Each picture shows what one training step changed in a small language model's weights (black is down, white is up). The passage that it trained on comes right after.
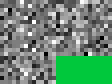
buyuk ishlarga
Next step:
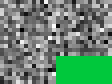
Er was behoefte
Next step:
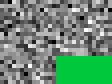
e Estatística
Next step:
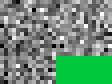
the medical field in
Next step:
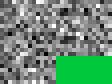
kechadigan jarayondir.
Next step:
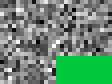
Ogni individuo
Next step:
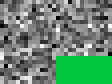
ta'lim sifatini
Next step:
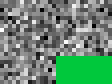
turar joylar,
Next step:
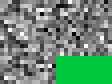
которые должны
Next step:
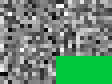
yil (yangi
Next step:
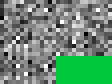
masalah kesehatan
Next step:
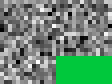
Creative Commons
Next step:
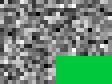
qiligani bilan
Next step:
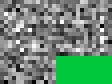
учун айрим
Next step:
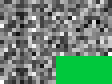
Ο ιός
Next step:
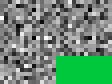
дослідників як О.
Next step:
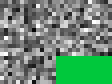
consommateurs afin
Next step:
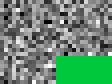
bo'yicha tadqiqotchi
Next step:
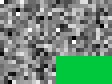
normas inclusivas para
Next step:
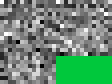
suspendidos del
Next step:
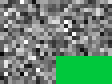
activities, and
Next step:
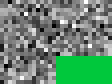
technologies, de
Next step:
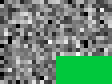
bunday dasturlar
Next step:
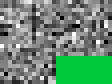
por la reproducción
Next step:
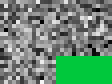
ilkel olan
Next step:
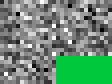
to'lgan shaxs
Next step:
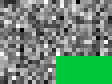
proporcionando ao
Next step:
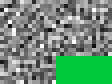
текучести при
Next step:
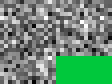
to the construct of
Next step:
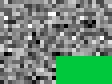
yaitu meniadakan
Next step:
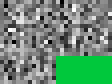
та спеціальні
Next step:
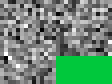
представительного органа
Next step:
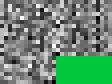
parecen perder de
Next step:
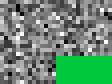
beyond its
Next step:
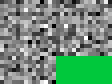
bosh ogʻrigʻi
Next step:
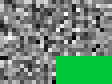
y consumo. Estas
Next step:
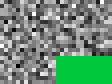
deve apenas receber
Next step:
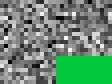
bones at the
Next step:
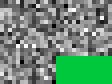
É de se notar que
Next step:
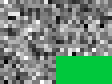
distribuição espacial
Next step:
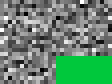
Figura 1b)
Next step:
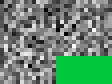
milliy ruhning
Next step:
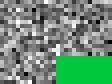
Real e Lucro
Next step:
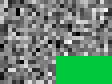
бирга вилоят
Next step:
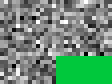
estruturação e na
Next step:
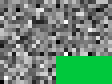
salbiy ta‘sir
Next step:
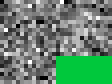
asrlariga borib
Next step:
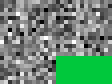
– turli zamon
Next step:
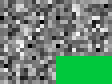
ishlov berish
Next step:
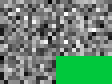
borada ko‘plab
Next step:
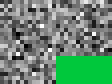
de desarrollo de
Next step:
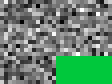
zeigt, dass
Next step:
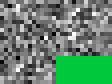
der- gelijke
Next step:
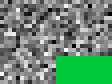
ni seguimiento de
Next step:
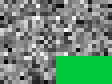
de la littérature
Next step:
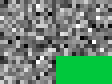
des objectifs,
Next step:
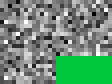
продукции, $O
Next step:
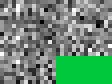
Ustalar o'z
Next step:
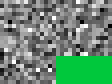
diferencias. La
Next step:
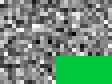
Bu paytda
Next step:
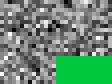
incorporados em
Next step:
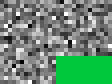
Ruang Bedah
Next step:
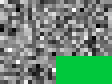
uniram o mundo do
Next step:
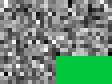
aconteceu no
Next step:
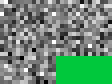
ingredients that
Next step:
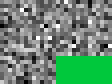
у випадках
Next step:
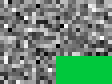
de resultados deportivos que
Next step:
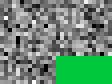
e brasileira e,
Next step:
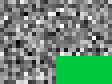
geschöpft werden
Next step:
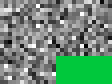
in history means a
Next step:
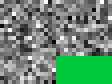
natural and social
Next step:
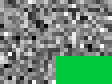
do exercício do
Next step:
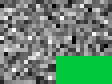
of the structure.*
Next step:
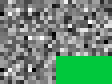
factor* indikator
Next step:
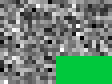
– geografik
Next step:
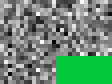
los aprendizajes, para
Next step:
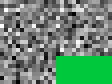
va k'proq
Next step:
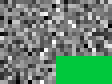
aangegeven om
